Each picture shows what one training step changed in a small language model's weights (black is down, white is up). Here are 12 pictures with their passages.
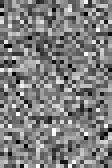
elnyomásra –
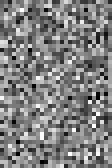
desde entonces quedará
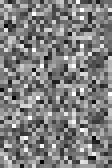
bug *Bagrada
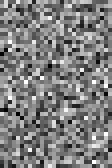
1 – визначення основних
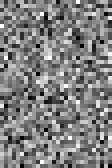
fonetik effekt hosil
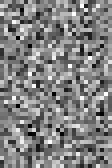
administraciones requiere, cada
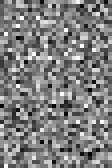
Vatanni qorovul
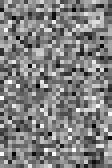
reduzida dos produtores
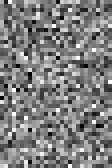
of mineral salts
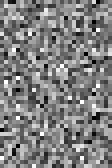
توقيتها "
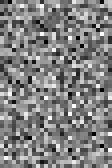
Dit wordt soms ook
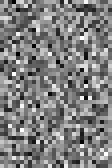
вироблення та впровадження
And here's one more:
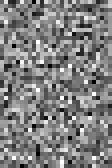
инвестиционные расходы
